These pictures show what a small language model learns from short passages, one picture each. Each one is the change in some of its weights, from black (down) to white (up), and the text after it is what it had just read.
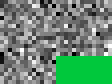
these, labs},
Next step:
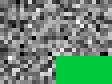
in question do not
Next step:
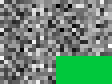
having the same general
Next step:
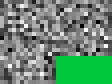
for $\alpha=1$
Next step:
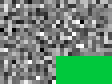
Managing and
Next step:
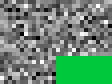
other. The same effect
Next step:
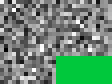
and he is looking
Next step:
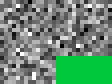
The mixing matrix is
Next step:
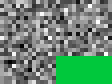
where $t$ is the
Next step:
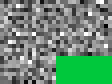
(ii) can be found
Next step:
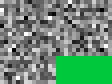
cases the methodology has been
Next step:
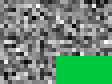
still the complexity
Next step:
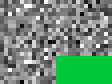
stimuli). This
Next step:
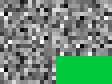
algebraic actions of
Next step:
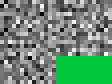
average over the two
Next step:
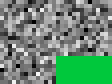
partitioned the
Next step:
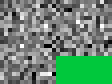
cells of different
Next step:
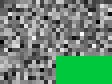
of the strongest
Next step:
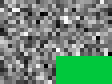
musical parameters. The
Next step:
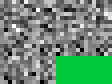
the computations and which
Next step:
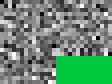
banks. For this
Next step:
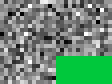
distributions} Following
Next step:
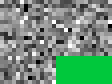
analyzed the
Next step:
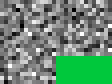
More generally, for
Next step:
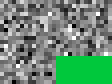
fact, we can go
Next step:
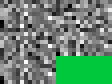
on how they will handle
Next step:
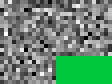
in water and energy
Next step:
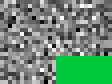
loss function that relates
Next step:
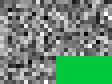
of the camera
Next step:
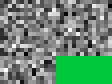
are generally performed
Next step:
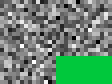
by two groups of
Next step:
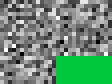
are available to
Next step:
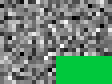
$T'$ symmetry,
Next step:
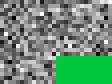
texts that focus
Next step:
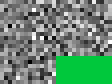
by the combination of
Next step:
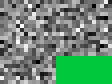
If the set of such
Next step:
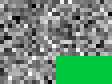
in Doha,
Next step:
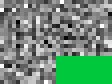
the anisotropy
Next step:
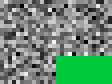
start by considering
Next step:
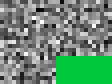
a Bellman proof can
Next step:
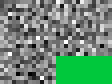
of the X-ray
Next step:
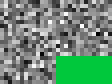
among the examples in
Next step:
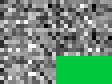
- D – Data
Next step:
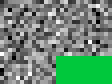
and Erwan
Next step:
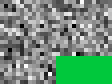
a generic representation
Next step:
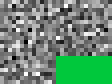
be characterized in terms of
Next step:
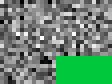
in the limit $n
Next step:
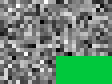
partial permutation
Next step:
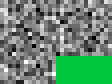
perceptual loss
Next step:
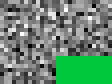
the need for better
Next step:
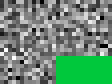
survival of HD
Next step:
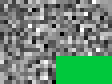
up to a torsion
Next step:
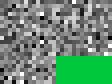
that this model is characterized
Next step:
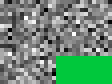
to be equipped
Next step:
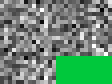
authentication with
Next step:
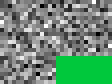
will answer this
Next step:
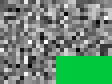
the tree according
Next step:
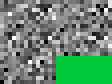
perturbation theory
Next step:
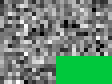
for the blue
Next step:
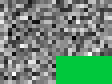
modeling. As a
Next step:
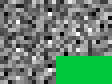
discrete versions of
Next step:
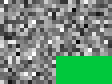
a promising
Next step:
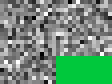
involved with sport
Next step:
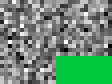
more spin to zero
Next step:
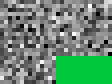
generated from the field.
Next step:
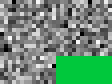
usual, $\mathcal
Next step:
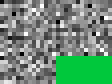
bigger than the
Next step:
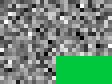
has an effect on the
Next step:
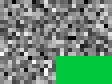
uniformly bounded
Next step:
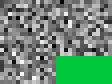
of $g$. The
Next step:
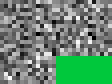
conclusions about system
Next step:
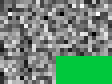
of the present approach is that
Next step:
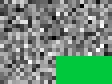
\] From a
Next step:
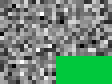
that $\Phi$ is given
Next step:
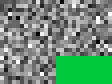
of β . Lemma
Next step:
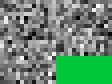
structure, whether
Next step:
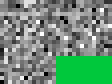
intelligent and
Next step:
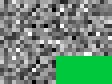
Furthermore, an
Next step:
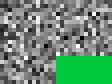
field sweeps from
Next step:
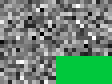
instead of functions.
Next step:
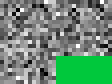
kinetics of the
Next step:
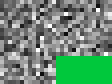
the residents in
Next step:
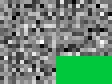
that door requires
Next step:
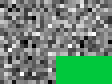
them when applying their
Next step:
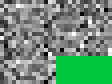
Lemma \cite{G}).
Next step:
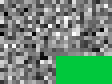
parameterized by adding the
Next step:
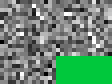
is, by maps of
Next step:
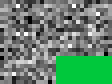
-- that can be found
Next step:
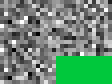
the top-quark mass
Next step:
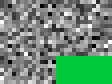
we can answer
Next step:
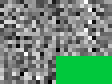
or lung -
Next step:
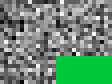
configuration varies
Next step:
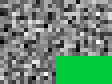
work on multiplicative
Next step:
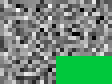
which CCTV
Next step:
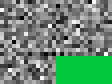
$\Omega,$ under
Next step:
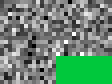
of the uniform
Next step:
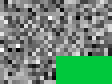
dark continuous line.
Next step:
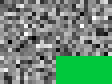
in the large time limit
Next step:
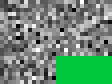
a phase transition from
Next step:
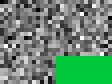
problem of emotion
